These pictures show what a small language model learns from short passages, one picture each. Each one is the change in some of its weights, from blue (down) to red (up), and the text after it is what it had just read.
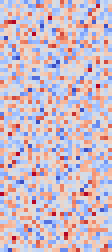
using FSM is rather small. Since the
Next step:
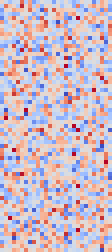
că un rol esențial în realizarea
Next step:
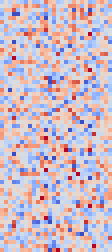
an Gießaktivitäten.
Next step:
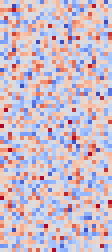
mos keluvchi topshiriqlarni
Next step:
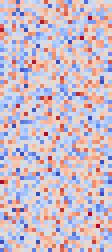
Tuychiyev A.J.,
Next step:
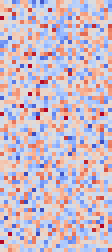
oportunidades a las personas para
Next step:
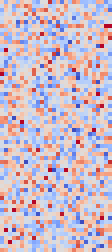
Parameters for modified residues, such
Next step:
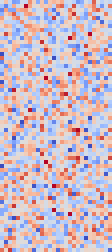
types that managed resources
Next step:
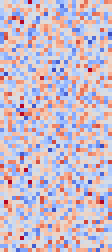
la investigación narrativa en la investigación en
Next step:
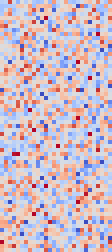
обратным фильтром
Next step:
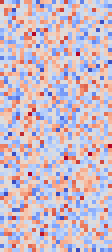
par exemple). Le numérique
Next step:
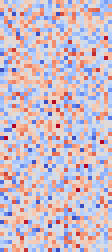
série de desafios e
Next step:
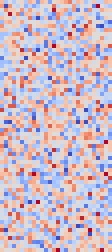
parameters, susceptibilities, static
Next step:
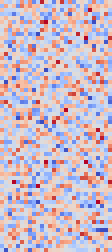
é uma doença crônica
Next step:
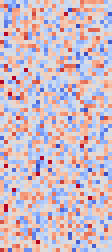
relation (\ref{w2d}). Close
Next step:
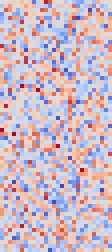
REFERÊNCIAS -
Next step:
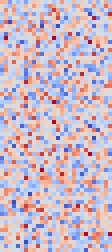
pressure of the cocoon cavity
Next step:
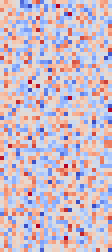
segura da aeronave, assim como
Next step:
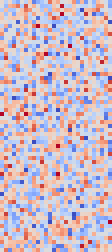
or our final conclusions. For this implementation
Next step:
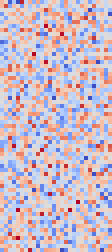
tables that are known, respectively, by
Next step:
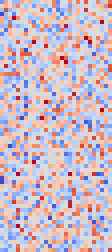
a hot, neutrino opaque, and
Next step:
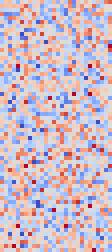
экскурсии грудной
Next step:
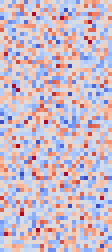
loophole can be closed only under specific
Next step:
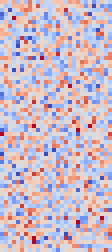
o compatibles (consultar con
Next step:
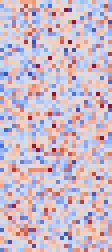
misol bo'ladi. Dekartning
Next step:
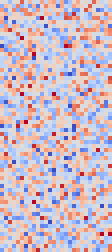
ghjovani ci voli à
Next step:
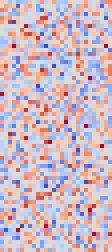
estado de São Paulo. **Anais
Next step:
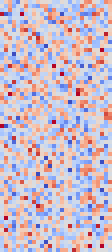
such as 房子
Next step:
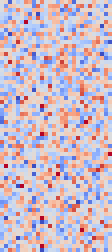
A First Course in Quantum Theory
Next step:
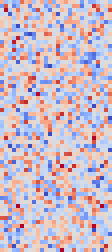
ensemble of approximately $10^7$
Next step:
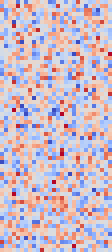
Maktabgacha ta'lim va
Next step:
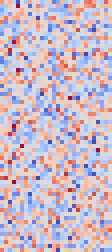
other channels, namely, $\pi
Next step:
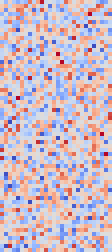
туристской организации, в
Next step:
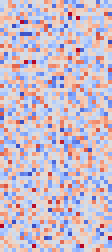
how to construct elementary symmetric variational quantum
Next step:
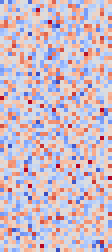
represent the polar angle, azimuthal
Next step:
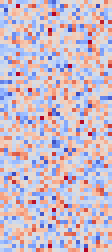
ega. Sholipoya va band
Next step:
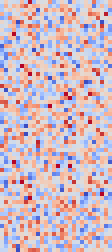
demonstrate efficacy (Sadaf,
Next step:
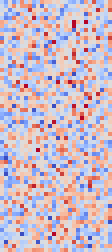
além de frequência absoluta e relativa
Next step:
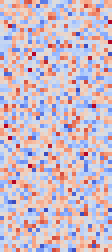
on different walls that cancel and lead
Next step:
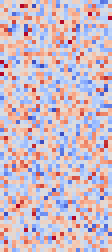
lamentações fúnebres.
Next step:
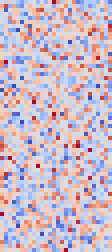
в вариантах глубокой
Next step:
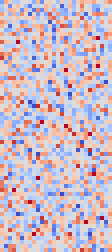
$\Delta\sigma_T$. This measurement would provide
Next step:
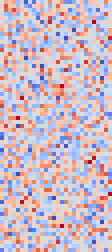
uma inspeção predial é aferir
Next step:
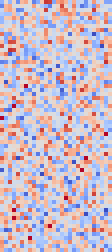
Since $H$ is positive in an
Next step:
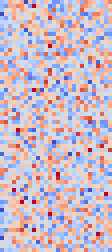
model, i.e., the vectors
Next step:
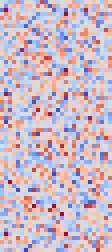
presence of catalysts based on
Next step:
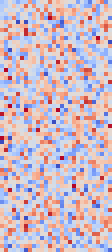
for his work in developing the DTFE
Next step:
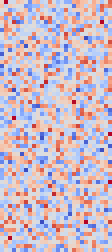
the law is too inconvenient,
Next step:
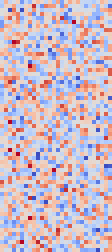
find that they are very similar. Bond
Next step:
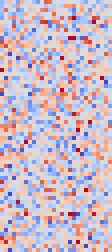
METHODOLOGY In this
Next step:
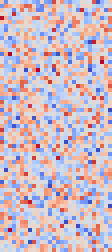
a necessidade do homem de ter uma postura
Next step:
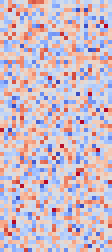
функций w_0 и w'
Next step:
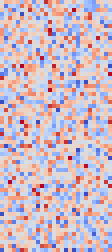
ditandatangani justru
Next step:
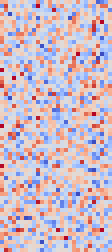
simply given by \begin{equation}
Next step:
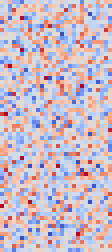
esta investigación demostraron que el
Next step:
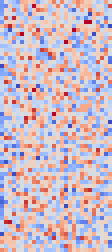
red circles. Fake
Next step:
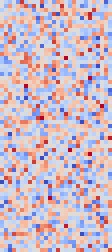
sitúa en el orden de la
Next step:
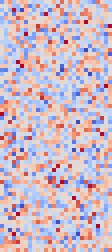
chiqarib, uning ikki
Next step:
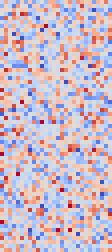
local density near a particle defined by number of
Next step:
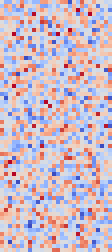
Department of Physics, California
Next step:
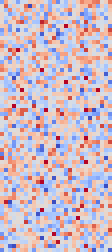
участников и элементы
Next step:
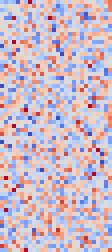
for a bound electron in the $1S$ state
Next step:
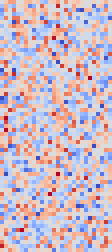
déterminer quand cette
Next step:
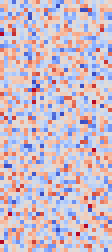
the $x$-integral is carried out
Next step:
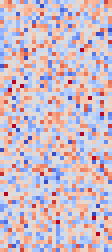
content, interactive nature of its use,
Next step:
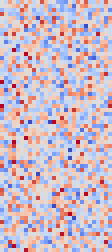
аёлларнинг ҳаддан
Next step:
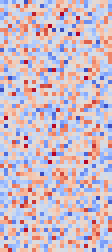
de Sousa Corrêa.
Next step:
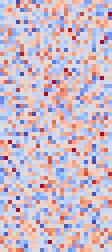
Hubble UDF observational limit for direct
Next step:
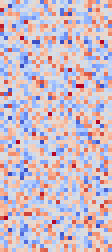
davolash uchun tashkilotlar
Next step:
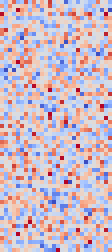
va ma'rifat orqali
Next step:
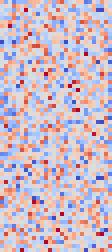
that the prevention of crime occurs at
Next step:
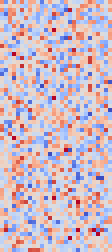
tadqiqotlar olib borgan
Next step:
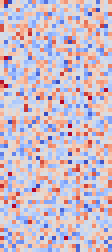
ko‘rishimiz mumkin:
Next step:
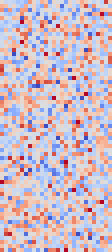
выявление характерных
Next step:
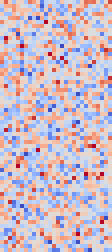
proper motion $\bar{\mu} \sim
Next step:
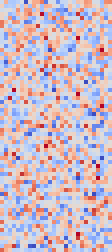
separated by metal fences in the
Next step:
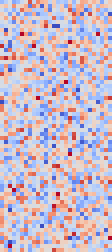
с нехарактерными для них
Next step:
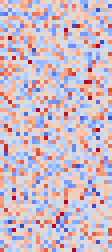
los docentes. En tal sentido, el docente
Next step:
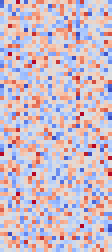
V. Astakhov, D.
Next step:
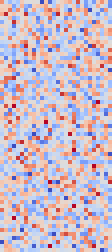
auxiliary control input of the virtual point
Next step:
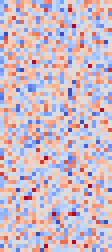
Klein Gordon equation. In sections
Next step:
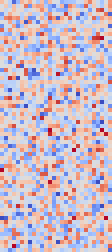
reasoning builds on type-based methods
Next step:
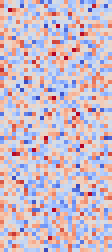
\quad (7)$$ Пусть
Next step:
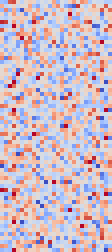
keltirishdan oldin alohida
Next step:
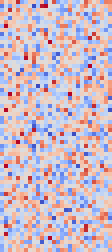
transients are prompt tracers of the
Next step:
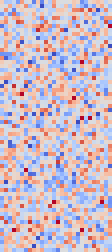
postergación. Por su parte, las
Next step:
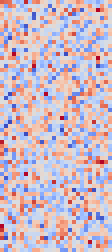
talaba nafaqat materiallarni
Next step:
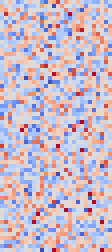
Perhaps even more interesting is the recent
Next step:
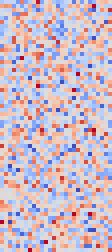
moderate redshift $z \sim
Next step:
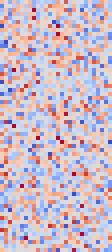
o impetrante poder obter os
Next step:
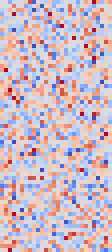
function $u_2$ that allows to account
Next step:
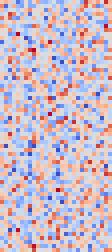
iodide was the same, whereas in
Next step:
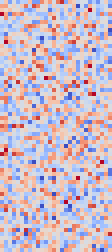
інтегративних пошуків у
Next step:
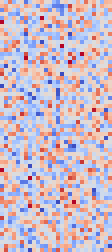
this question using the example of one single
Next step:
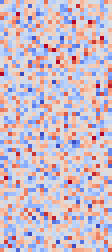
оцінювання ризиків,
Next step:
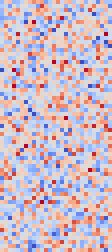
shorten and the network logic reduces
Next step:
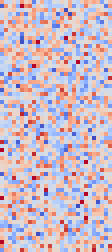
Os autores certificam que não
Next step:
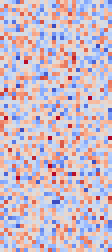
относятся общая
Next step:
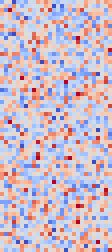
sehari-hari. Teknik
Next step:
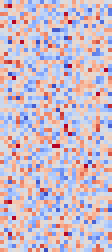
have considered the Boltzmann equation
